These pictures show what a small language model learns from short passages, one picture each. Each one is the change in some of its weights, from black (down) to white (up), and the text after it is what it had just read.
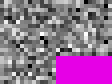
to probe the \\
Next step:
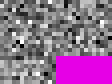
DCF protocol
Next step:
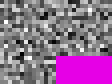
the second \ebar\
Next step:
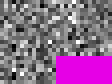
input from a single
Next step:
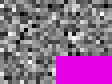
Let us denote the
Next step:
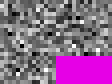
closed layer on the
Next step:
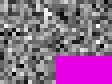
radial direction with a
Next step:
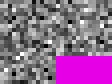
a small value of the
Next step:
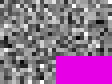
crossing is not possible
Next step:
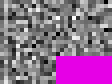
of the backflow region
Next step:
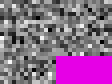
order $k>1$
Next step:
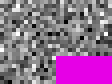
precious, so
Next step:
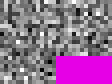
compact because they have this
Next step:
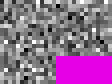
encompassing the main
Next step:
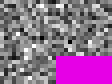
that aluminum
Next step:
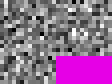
and free massive
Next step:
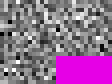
splitts some of the
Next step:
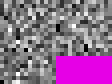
is now provided by
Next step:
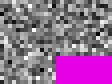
fluctuations and
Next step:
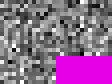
The gate combinations
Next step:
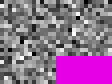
an explicit example,
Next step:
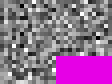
of weak couplings
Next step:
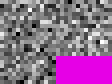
on temporal series
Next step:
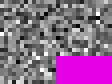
The conjecture introduced
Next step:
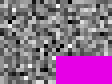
a large portion of
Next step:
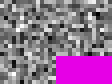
first excitation. }
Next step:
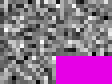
by transmission through the
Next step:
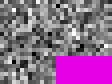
g \Im (
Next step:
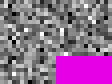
and not strong ones
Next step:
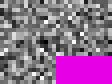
such a form that the
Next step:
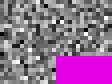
conservation, indicating
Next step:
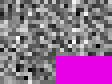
case, it will be
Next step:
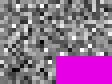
high redshifts
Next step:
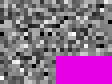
for any $J$ in
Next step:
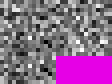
the nominal distribution of
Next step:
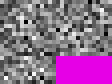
achieved for systems
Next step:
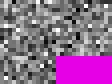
impractical, the
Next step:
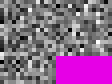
be found by using $\vec
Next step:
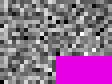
power factor, and electronic
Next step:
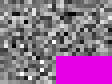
major axis
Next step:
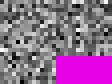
message. If
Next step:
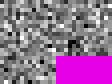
data preprocessing and
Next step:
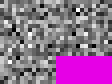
our Galaxy and
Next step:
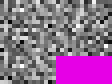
communication, quantum
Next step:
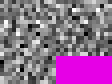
event sample, we
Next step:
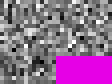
links belong to
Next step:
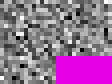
effectively avoided
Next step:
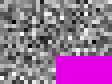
more prominently at
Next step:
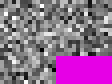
ef_{\pi }\langle
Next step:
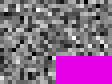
other hand, when our
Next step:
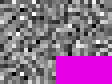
delivery moves
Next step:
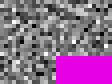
Moreover, a
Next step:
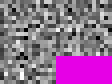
conditions described in Section
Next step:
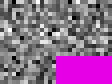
technique so it can
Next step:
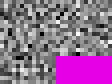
is completely evident
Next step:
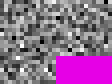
correspond to rather large
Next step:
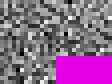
for single particles. This
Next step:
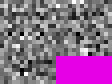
the LTs,
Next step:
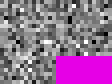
noise model is known
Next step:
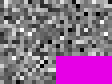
to have alternative
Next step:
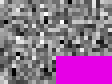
segment of the
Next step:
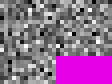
range in $\Gamma$ and
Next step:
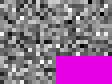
both ALICE
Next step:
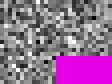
model is actually also
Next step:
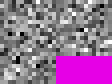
fields was also studied in
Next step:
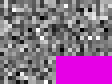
the task and
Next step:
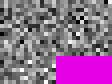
for generating a given quantum
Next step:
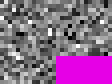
L. Mandel,
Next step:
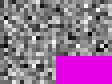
inputs are
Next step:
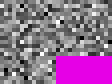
For simplicity,
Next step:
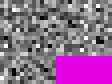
the choice of the
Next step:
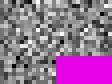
propagation is based on
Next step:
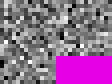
to measure the surface gravity
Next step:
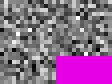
to try and realise
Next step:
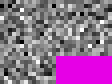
$q^s $ and
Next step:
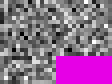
by several orders
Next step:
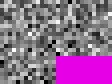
indicate the formation of
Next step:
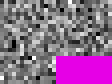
covered and bare
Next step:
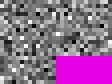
SN origin for this
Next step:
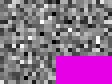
only be reproduced if
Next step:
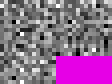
operators. %
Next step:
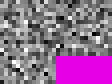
role in halting
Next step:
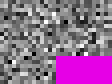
qubits determines
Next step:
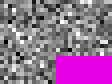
a maximally accessible
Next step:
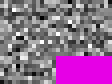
the overall NEO
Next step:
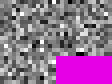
initial and reconstructed
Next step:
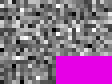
per time. Table 1:
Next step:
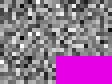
has been demonstrated
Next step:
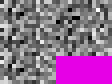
author: tel.
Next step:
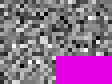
The calculation has been
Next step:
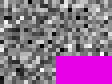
to model music
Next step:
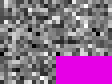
to $G$ are
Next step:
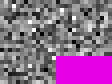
3-form symmetry of
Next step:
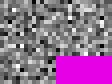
a quadratic potential
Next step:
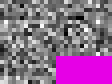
case of the crossover.}
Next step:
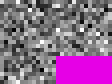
No.~of training
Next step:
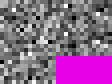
\quad k\in
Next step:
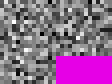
a planet can be and
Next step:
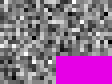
through the interferometer
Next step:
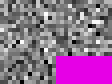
diffraction method.
